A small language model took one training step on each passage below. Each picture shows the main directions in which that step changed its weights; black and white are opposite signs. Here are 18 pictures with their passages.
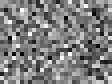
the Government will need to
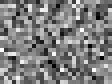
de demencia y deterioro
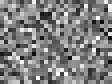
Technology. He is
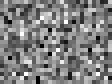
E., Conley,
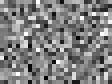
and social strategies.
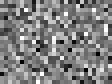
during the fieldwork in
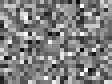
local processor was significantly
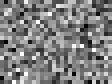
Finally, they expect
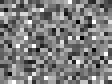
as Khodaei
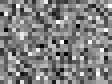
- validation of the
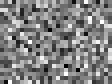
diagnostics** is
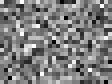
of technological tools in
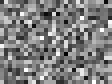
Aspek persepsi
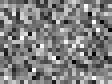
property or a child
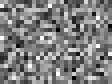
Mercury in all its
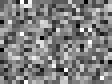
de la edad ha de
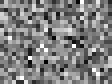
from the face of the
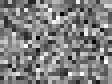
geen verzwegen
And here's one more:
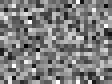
as per the will and wish
